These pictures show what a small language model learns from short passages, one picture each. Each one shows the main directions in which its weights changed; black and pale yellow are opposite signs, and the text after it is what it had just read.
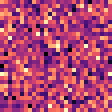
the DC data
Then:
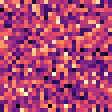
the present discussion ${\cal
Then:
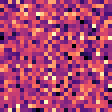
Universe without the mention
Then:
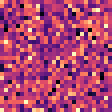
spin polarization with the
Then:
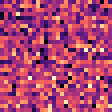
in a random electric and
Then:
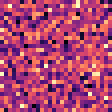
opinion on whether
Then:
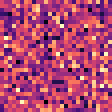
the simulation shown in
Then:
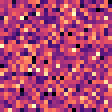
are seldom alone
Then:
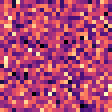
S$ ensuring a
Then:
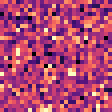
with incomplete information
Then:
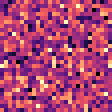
place for geodesics presented in
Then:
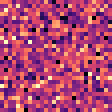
be summarized by solving the
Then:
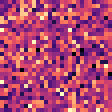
case may translate into
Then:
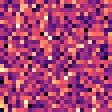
cases, the relay
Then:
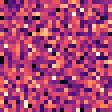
Moreover, and more
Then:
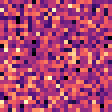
is based on the collection
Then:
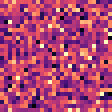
environment where we can embed
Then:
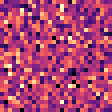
curve created using only the
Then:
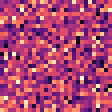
device efficiency, but at
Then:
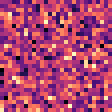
the measurements into the reconstructed
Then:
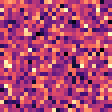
Unlike supervised and
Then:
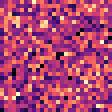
of the charge signal measured
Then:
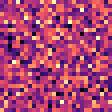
year for every recorded
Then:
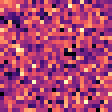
measurement results can be found
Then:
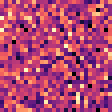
U model values can be
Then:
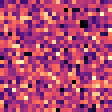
high entropy systems whose pressure
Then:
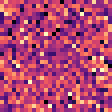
lies in the fact that
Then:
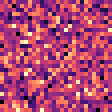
for the study of
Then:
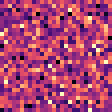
that QD generated by
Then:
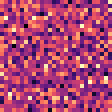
The strange quark mass is
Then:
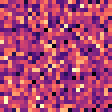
the previous one, provides
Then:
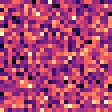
long-term evolution of
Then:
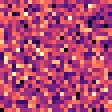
to transform it into a
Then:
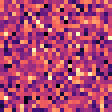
it is known that the
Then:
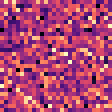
spectra in the montages
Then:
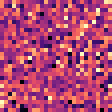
radiation. The merging
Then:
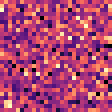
beamed signals that are
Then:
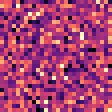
parallelly, our method
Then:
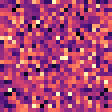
his theoretical simulation that slow
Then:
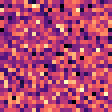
Bloch oscillations can
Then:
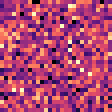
(TLS) algorithm
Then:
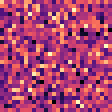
the thermal photon emission the
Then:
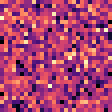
a data set of
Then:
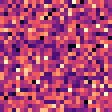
could be determined in principle
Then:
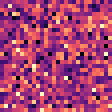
to a lack of understanding
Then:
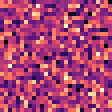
fewer parameters,
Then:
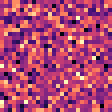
are dimensionless positions of the
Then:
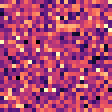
both an axisymmetric vortex
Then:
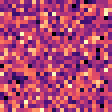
on the basis of
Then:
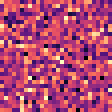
in hours and the
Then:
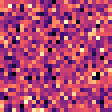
enough to make the
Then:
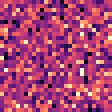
cycles of cyclic
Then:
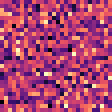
the structure of the statistical
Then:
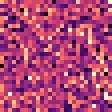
The vertical line indicates the
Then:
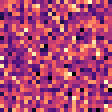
the goal is to minimize
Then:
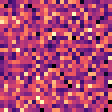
fluxes (except when
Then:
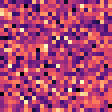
the viscoelastic response
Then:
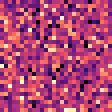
where the winds should
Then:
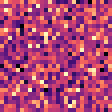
\quad u_4
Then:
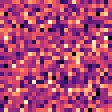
well as ODPs
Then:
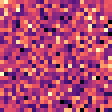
constraining fields.
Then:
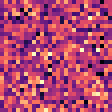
while in the second
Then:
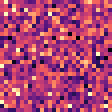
were repeated five times for
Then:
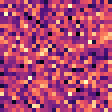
to resolve them and
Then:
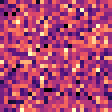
contour is handled
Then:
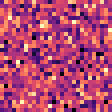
of $\Delta$ in
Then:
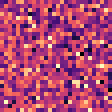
with each other. This
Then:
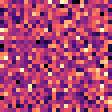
clear double-peak
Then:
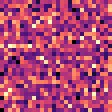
compress images into
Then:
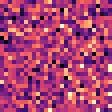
simulation method is particularly
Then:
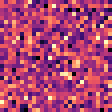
liquid argon. The
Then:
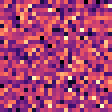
projected distance and threshold.
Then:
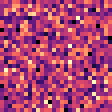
are important to explore the
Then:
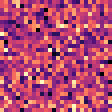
seen the estimated frequency separation
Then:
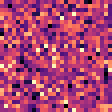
where a different notation is
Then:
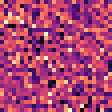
using for our simulations.
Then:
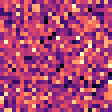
the derived solution. It
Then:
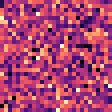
long stream of gas that
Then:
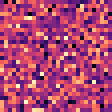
analogy with the
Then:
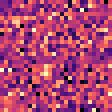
extensive dynamics, should
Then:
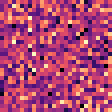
for this paper.
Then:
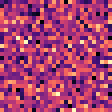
corrected their data for
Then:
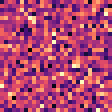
and operate. This
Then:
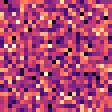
implies that the spectra will
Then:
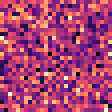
to both works is to
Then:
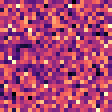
will be determined explicitly by
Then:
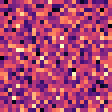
allow us to eliminate
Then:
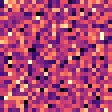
Hence, we apply an
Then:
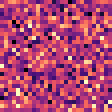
finite length of data.}
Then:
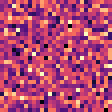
for several types of CP
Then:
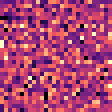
at v, and
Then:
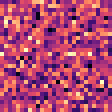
number of near-surface
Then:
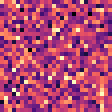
This implies that the particular
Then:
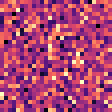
singularity. In the case
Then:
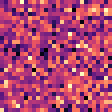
of the prolate
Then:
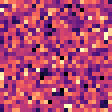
They also consist of broad
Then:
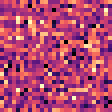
is, however, not
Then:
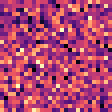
by the detection of a
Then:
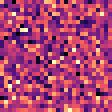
all backgrounds are
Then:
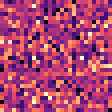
the unperturbed
